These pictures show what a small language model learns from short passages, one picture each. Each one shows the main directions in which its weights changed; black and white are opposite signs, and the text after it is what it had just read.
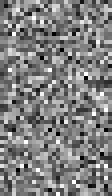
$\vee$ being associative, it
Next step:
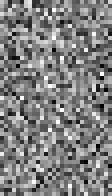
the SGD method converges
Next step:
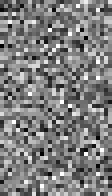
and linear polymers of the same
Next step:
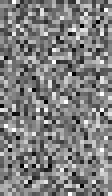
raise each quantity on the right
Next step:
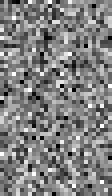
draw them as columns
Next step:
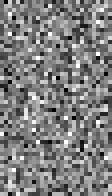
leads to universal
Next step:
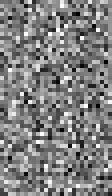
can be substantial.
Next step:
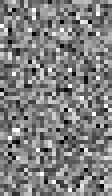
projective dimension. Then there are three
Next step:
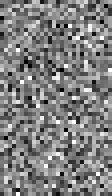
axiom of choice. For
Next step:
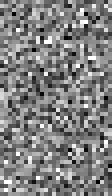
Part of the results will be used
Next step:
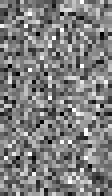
increasing in each coordinate
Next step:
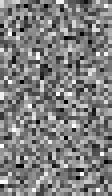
trajectory. We analyze a
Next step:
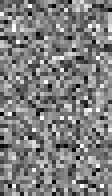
cokernel $K$ is an
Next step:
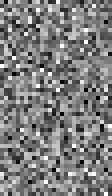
The shaded area represents the
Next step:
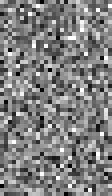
have \begin{equation} a_n
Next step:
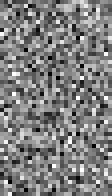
flat or locally isometric to
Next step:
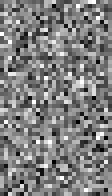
of equations for $w$. As
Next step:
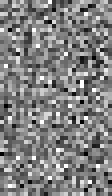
of permission-protected
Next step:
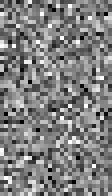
Ernst and Sumners
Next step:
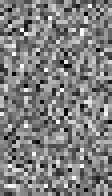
ring. For example, to get the
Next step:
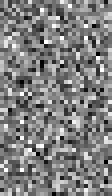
We warn the reader that
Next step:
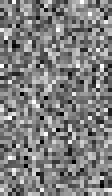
understanding complex laundering
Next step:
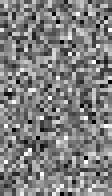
the hard scatter. In
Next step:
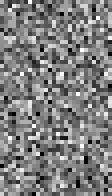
the cluster expansion to
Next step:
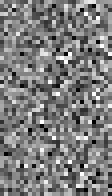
of the CMB polarization
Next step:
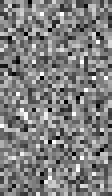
the role of rheological properties,
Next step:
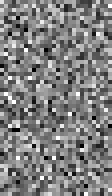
more direct relevance to
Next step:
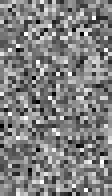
in panel (h), the
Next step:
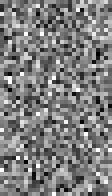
is an invariant measure of the
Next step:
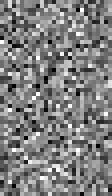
is expected to be more
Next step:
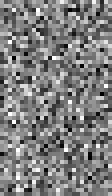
Langevin dynamics consists
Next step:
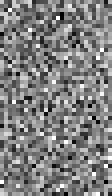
test the model on the same data for
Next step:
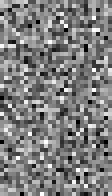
a pathwise continuous process
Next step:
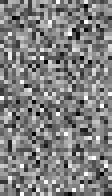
depends only on $m$
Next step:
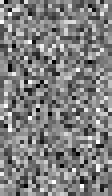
corresponds to $A'$. Using
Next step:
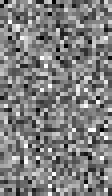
\in \R$ such that
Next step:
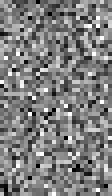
$M$ the centralizer of
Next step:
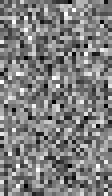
combinatorics partition theorems
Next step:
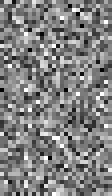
A. Weinstein,
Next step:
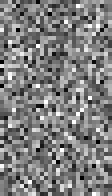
$X \subseteq G$ is called
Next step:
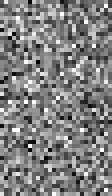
the Americas,
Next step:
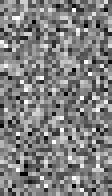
South Africa}
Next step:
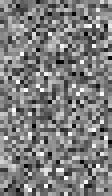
$f$ vanishes.
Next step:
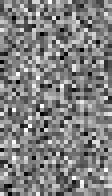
O}$ exist. This same construction can
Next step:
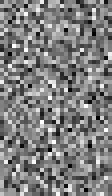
j \bar k} v^\alpha
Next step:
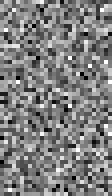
(3)) remain preserved, and
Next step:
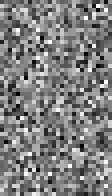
inequality \ $g \geq
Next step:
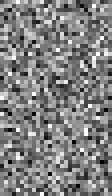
interaction parameters $C_2,
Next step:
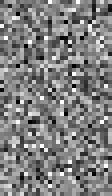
small enough length scales, can
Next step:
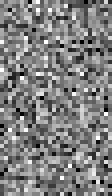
The compact Riemann
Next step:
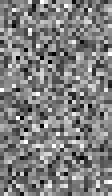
exists a positive constant $\lambda \in
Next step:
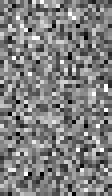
the {\em geometry of
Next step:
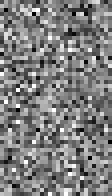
A_{\bar\lambda a} + 2
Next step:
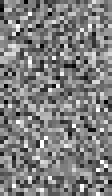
words $\A$ is a
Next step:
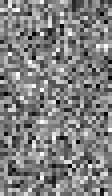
with respect to the reaction plane
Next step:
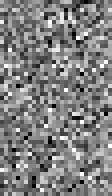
of quantum logics with unique
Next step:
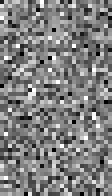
\eqref{eq:pk} and
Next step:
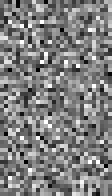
\end{subequations} We
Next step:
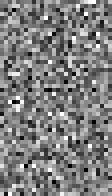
of the paper is as follows. In Section
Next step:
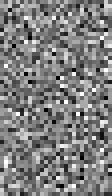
hand, numerical results for different representations
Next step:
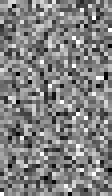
in the steady state as
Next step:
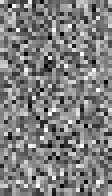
the bound} We simply
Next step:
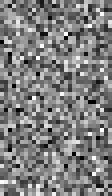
that $K$ admits a
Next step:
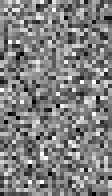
and feasible, the detector
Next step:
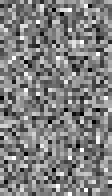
in r.h.s mean other
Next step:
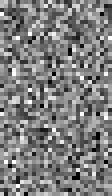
remaining fabrication errors can
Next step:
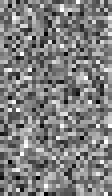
specific heat exhibited
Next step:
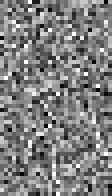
The process can be constructed in the following
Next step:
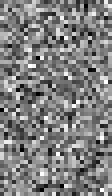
section. The framework used in
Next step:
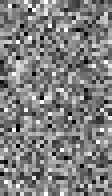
natural transformations
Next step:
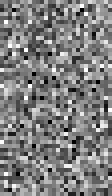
by the difference and sum of the
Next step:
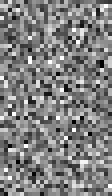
corresponding Lie algebras i.e. a
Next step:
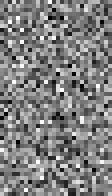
paper. \section{Notations and
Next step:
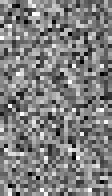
by photoexcitation
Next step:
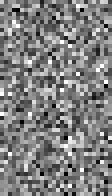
is bounded, we also denote by
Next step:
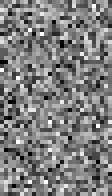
the situation of Theorem
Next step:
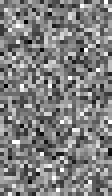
\min & \sum_{S\in
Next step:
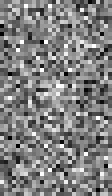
can define $M$, our rolling
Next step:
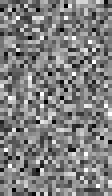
inference. The second step is
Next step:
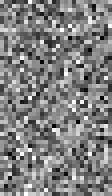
the dark photon acts
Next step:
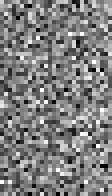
attractive summation formula
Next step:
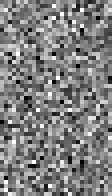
of possibility: we can continue to
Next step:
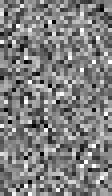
other hand, once getting
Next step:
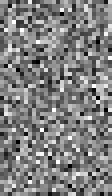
the accretion model removes the
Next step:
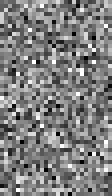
the set of tiles required to
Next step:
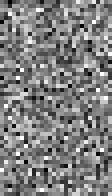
explained by the inclusion of
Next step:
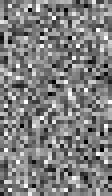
tensor product multiplicity of
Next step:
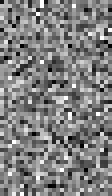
\eqref{equation 7}, we conclude
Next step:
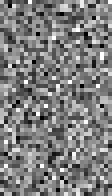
the atmosphere under the
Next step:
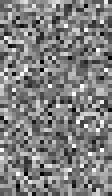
Newton's law of
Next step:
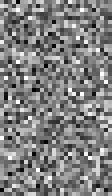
is built using square
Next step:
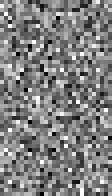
far right fail to satisfy the
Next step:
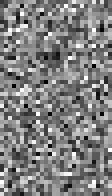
unknown parameters \(
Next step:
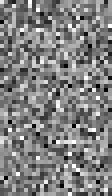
the $\rho$ propagator in
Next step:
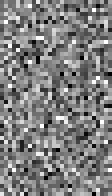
Nilpotent Lie Group
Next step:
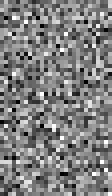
Moreover, items with different
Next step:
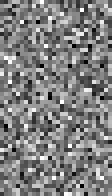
marks : in the first one,
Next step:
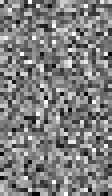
thermal bath. Moreover
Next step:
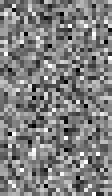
via the projection defined for
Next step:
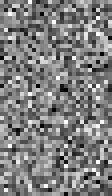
the case of arbitrary spin
